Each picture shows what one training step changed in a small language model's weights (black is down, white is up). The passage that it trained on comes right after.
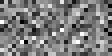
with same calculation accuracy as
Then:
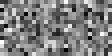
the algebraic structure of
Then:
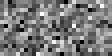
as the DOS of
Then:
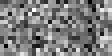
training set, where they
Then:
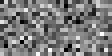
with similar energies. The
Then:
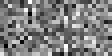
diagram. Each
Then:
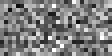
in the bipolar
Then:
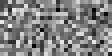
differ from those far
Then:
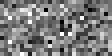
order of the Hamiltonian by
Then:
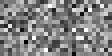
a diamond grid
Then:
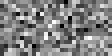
of LLM often
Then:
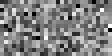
the corresponding space of solutions
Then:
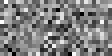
to the value of a
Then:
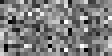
high resistivity ratio
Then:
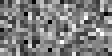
contains the proof of
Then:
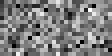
highest line
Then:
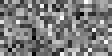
Finally, at the end
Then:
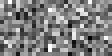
\langle {\rm
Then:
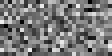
which are about half of
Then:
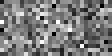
properties, found by
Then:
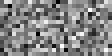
these strong nebular
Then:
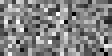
rely not only on
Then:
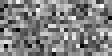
why and how error
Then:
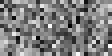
it can be shown that
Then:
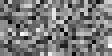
social media
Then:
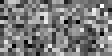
direction, even for very
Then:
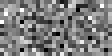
that represents some form of
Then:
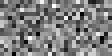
per pixel is
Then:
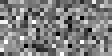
those points that have good
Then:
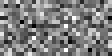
comprising AR
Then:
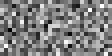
128. The training
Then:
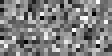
studied in the literature
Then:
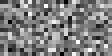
of one unit cell high
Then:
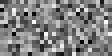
the parameters. The simple
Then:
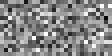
neutron star parameters we
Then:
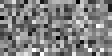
blue lines correspond to the
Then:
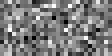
theoretically nor
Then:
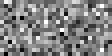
an importance function can
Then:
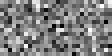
each Hermitian
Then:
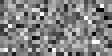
widely adopted
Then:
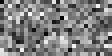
assumption, and assuming
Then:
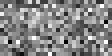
training systems lack
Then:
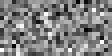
isolated galaxy model
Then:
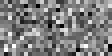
the integrals over
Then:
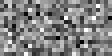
symbols according to the
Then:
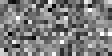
Evidences of
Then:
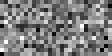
optical resonances that
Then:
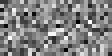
the solution with a
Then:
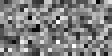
tail extending out
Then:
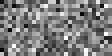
start from a
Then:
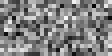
additive description is
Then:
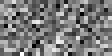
by bulk particles such as
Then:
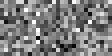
arterial wall
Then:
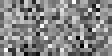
here only discuss quantities around
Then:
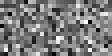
The latter trend
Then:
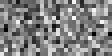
burst as to
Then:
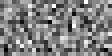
(using an optimal
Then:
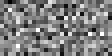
nuclear dependences of
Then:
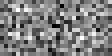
dimensional plot where its
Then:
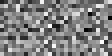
posterior distribution is
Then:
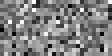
helium star
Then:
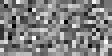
can differ significantly from
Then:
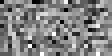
term involves the following
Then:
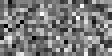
as a Source for
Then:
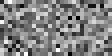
probability mass in the range
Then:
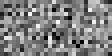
Our results for the
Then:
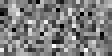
the Innovation
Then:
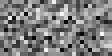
single set of tracks
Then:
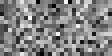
our qualitative
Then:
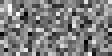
(Figs. c
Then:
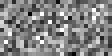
way to causally
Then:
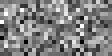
that controls the strength
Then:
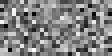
the important methods in the
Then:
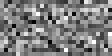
STM picture
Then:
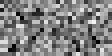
we have the restricted
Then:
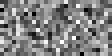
the time dependent
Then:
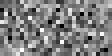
the obscurity of
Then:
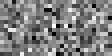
integrable motion, or
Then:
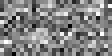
at several values of
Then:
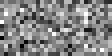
that the leading order contribution
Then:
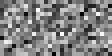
understanding of the solution
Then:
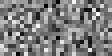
done by the author.}
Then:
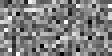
SR approach for the
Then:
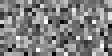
left current goes into
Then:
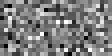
slope ($\alpha$)
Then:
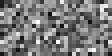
& yes & a
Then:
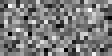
reflected, absorbed
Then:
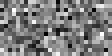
the sample, and will
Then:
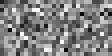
play a significant role
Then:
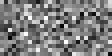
any cosmological constant.
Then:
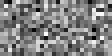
limit of phase space of
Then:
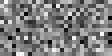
spin currents are
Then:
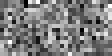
FC, and
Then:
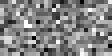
Linking Number
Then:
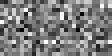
both cases the masses of
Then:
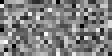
metric. Other way
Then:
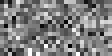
of equal mass in a
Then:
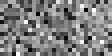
(plain line)
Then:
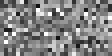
reduction of the
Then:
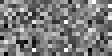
by the ERC
